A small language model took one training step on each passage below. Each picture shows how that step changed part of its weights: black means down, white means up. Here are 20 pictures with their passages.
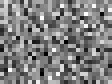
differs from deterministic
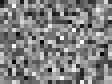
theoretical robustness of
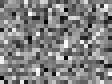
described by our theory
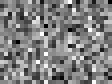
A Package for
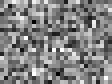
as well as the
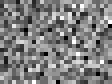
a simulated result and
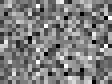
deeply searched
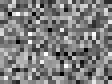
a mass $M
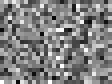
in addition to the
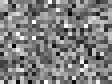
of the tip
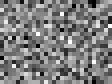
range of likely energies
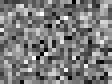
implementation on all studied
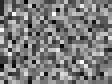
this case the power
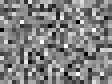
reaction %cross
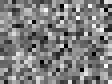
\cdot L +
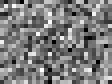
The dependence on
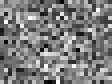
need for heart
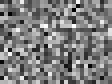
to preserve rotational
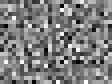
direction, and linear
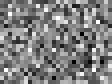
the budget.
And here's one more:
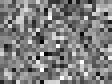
does not show
